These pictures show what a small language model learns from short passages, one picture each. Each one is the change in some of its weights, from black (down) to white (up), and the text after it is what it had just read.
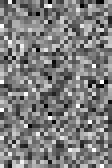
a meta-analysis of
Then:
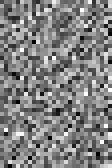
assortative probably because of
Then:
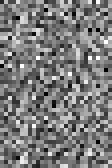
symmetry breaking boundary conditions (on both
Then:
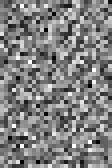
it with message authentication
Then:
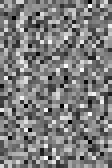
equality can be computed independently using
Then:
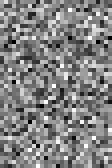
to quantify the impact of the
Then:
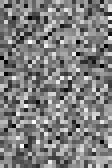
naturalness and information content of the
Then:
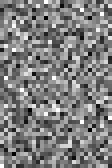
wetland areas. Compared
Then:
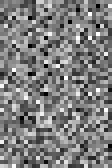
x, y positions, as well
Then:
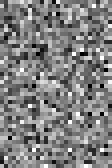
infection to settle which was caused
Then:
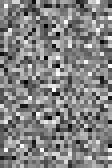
it is assigned the fifth
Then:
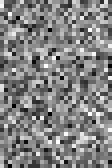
parties you dislike.
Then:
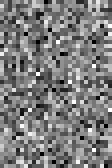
peak-to-valley difference
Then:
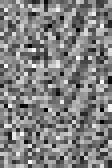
dynamics on a polymer of
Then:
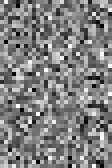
study revealed a notable prevalence
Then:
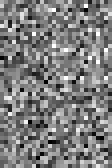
through a three-phase architecture
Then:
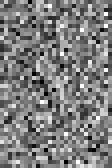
years, we have observed several
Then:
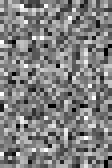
yield. The system has the potential
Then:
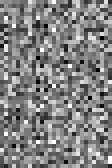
operated in Common Stop
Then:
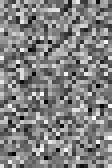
the design. The body of the
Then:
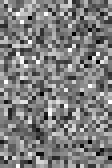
how these data are amenable
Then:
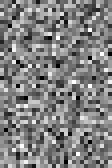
fraction of the neutrons will not
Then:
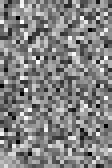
how privilege operates to
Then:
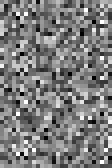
easier. Analyzing the
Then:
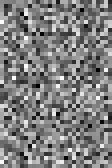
Envelope Ability to pattern
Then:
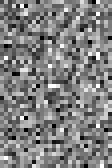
declaration of their dimensioning
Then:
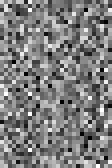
| Region FE | Y
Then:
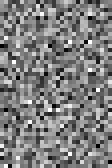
terms common in the remote sensing
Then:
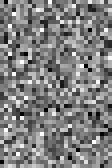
Even when high loads extend only
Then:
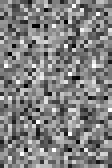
of samples upon total sum of samples
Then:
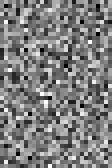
reactive and formal reasoning approaches
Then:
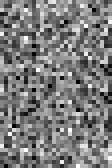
isolation (a) lead
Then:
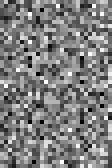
silicon featuring a
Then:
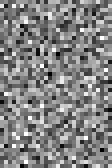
scheme for passive sensing of a
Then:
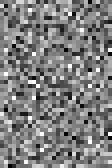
which spatial or social structure clusters
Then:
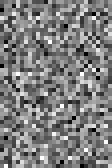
electrons circle around the Fermi surface
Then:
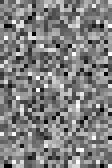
the % of biomass transferred from
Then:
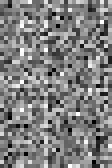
\to X_u \ell
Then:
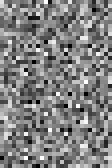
(grey) samples.
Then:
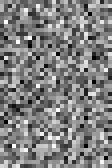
contributed to the conceptualization and
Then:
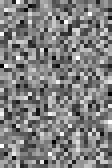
improvement.** *Key Words*
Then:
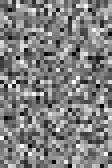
1. The energy cutoff is
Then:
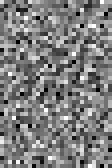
velocities $\hat U^B$
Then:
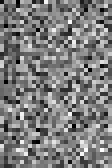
Perceptual inconstancy
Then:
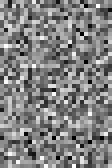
following the optimal policy $\pi^*$
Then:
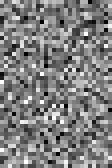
is observed for the porous
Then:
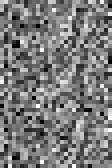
competence or relatedness.
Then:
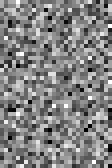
USD and TL as
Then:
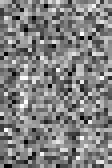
temporal variability of grazing and
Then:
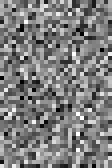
exist for response to soil temperatures.
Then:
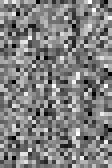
number of ears from each
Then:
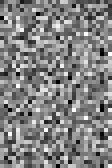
if the removal of the edges
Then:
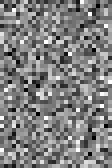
Engine in Hopsworks
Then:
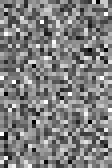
and Communications Engineering, PES
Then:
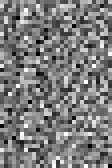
should be controlled by voltage balance circuit
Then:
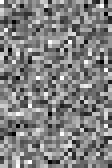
suggested for RMa whereas
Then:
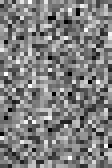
Ricatti equations, with
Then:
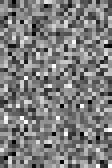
beech growth is the lack of
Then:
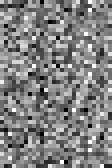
the position-velocity
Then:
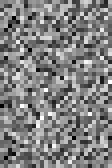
and thus the pressure of the
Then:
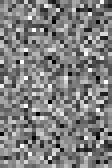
In this project, use cases are
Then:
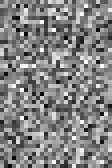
explicit rules of the capital market.
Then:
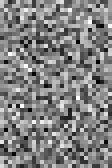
the bridge itself. The structure
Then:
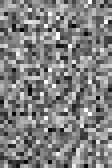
denote the electron Green's function and
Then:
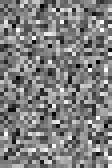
simulation datasets with and without the
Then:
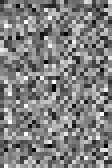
OPINIONS AND
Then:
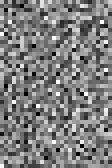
create our project. Figure 1.
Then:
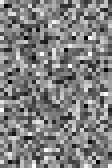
to be moved. As a
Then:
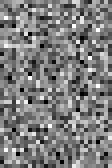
mode along $x$ exhibits a
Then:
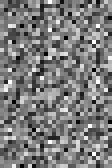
classroom conditions, school
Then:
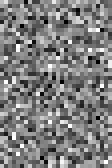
successful, and eBay
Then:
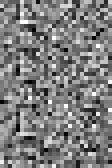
will be necessary to carefully screen
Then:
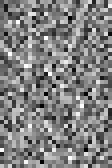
Institutional Review Board
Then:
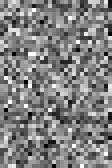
The rescaling result established in
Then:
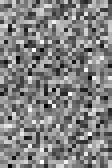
only to a form of conditionality
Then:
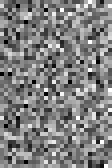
Short discussion: All samples were
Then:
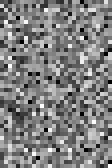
our direct research community; and
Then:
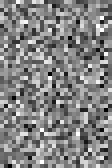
In this case, the rotation of
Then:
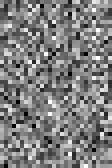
Extended Data Fig.
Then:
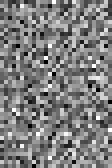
workshop was the last, among
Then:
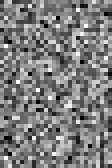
expression eq.(82) of
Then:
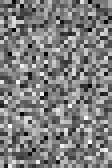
of the measured visibilities.
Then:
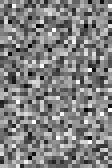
allowing for solid angle and the
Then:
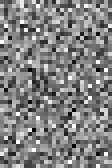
how the individual components are grouped
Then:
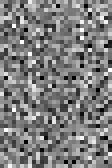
a cobertura priorizou
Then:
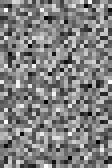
of the TCV and
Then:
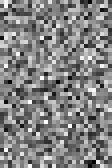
of freedom T value Significant Pre
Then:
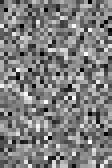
the nonadiabatic electronics.
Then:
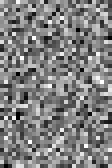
out the possible significance of this
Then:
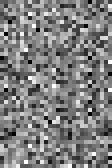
model for dispatching an
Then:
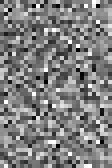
both maternal and fetal
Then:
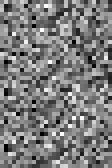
interests, but rather to ensure
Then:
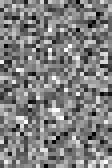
*et al.* Aging is
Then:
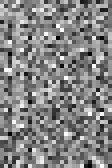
for a given event, using a
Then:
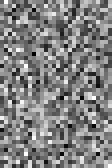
phase degree of freedom is inherent in
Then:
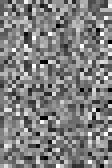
\plotone{} \caption{
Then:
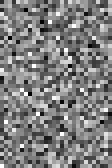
$EE$ spectra are best fits
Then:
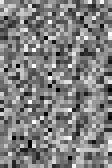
the rising/downstream detector
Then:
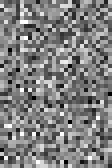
will be provided by a new
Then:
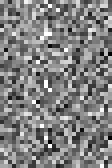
expression \begin{eqnarray}
